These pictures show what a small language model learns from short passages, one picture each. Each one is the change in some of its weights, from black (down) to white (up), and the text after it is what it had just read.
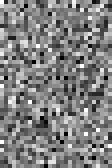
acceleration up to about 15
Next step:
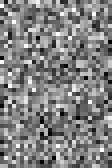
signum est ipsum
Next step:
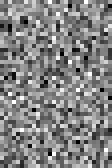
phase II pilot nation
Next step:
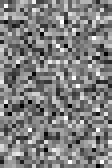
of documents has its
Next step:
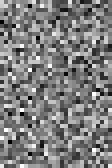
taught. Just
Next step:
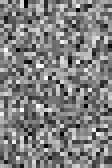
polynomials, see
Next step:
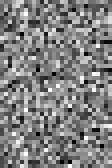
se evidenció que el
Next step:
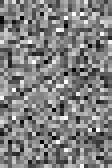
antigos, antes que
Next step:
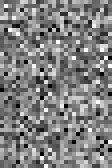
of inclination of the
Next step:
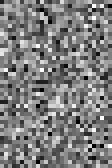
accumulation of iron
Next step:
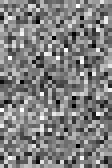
the oscillating modes
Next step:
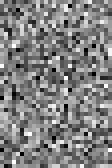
Lattice Theory With
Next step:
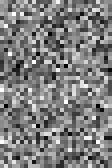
a key to well-pose
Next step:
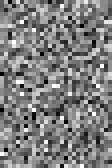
a surprising finding that
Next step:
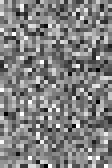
but extending them to
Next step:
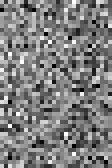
the experiments of Choi
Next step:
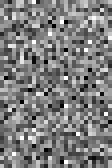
for HMI details,
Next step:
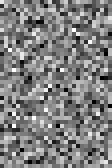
и обучающие
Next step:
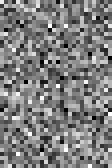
water ad libitum and
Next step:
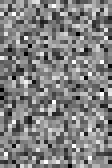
no conflicts of interest.
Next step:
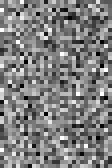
via $\tilde{s}_x
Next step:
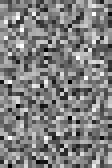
Napoli: La
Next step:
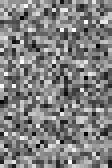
the romances is about few
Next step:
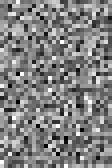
present model, as expected when their
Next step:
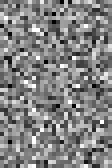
și persoana
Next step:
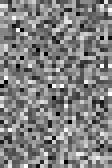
inviate a Genova
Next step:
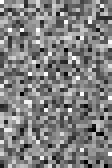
years), and senior
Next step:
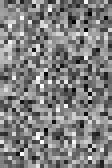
appear different from each other.
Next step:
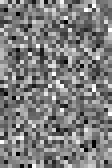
project months 4-18
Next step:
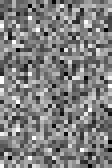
Zhang, Yuan
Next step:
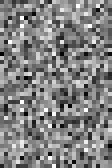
uit zich met name
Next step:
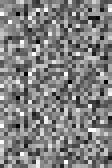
showing that the two different
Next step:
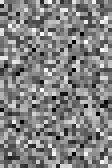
в частности о
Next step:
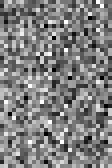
the world in our day
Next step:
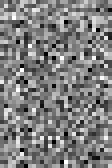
of routing strategies.
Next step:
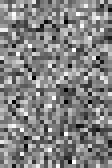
in a dynamically less active
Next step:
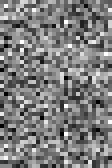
of teachers based on students'
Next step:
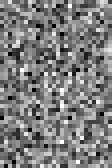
neste artigo.
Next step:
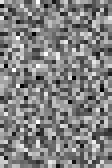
Курганской и
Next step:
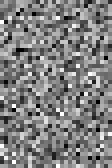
insights, (3)
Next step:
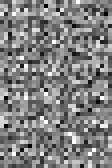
IES com os atores
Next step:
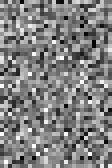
from the experimentation these children
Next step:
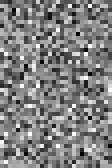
improved metabolic
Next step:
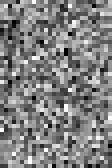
Bros i Catón,
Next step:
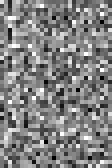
tili va adabiyoti
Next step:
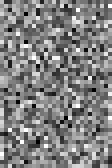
domain) computed with the
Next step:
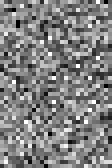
and Management, 2008.
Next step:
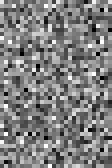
prevent the exploration
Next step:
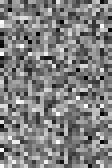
dengan menghubungkan
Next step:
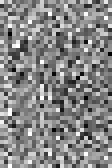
nazoratni tashkil
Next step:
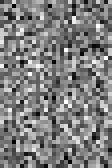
with water; using acetic
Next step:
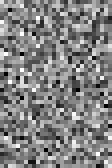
decisions based on prior literature
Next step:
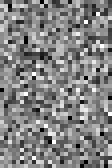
Dirichlet boundary
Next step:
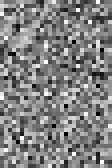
and that of the posterior
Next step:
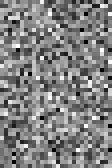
jurnalda maqolalar
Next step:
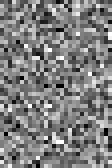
Fuente: elaboración
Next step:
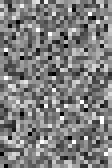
Ave., Tucson,
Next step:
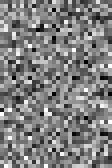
inclusion and dynamically adapts
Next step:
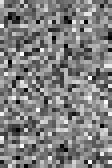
gave a horizontal
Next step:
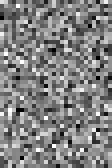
transcriptions, the accuracy
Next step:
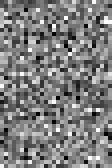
is iteratively optimized using
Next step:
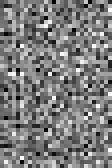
as \begin{align}
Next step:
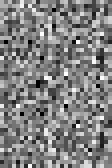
the systems architecture layer focus on
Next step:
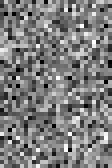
recovery of breakthrough
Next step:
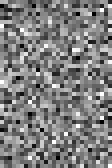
confined to the adopted model
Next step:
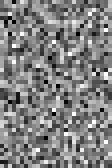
Identification of Similar
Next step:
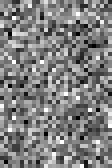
rugby ball shape
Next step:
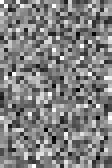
open science? Kunnen
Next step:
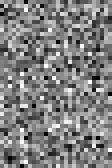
condition is that the program is
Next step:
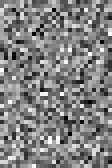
that work with jets. In
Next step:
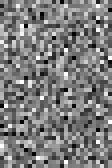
the decade of autonomous
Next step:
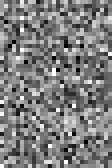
is generally one of the first
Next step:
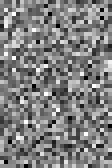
stem cells that can be
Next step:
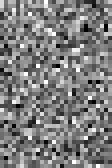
Alert System is shown
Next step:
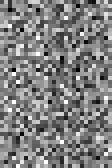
degradation of the
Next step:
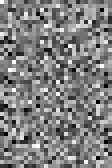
Higgs boson, yet a
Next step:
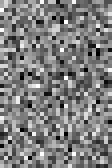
before, Moroccan
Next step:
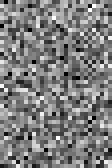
viral capsid protein
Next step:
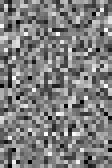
J., Khurana,
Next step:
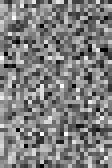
in absorption and in
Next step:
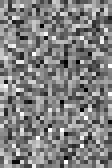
on the subbands.
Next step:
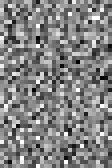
concentrated on the value
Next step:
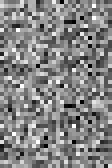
to the existing literature on
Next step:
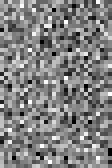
the operational cost budget
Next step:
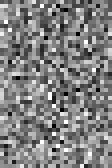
shaharda turli
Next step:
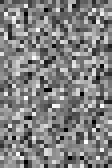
Interaktiv ta'lim.
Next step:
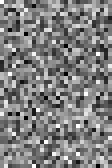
but they had little
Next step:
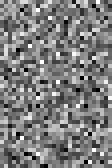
hulls out of the water
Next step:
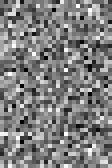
in thermodynamics.
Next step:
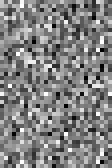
the interfaces between the
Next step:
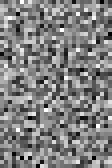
incluso. Figura
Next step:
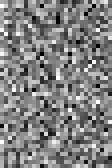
instruments in order to
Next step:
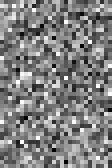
in energy between these two states
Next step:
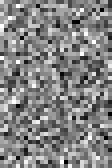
savings of up to
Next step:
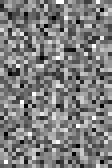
To guarantee device
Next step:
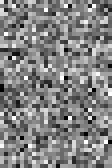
of recycled water to
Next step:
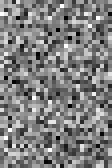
were air dried in
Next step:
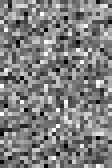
base is composed of
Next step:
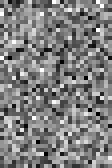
a woman who comes
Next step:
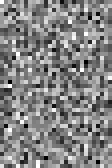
some $2 \leq r
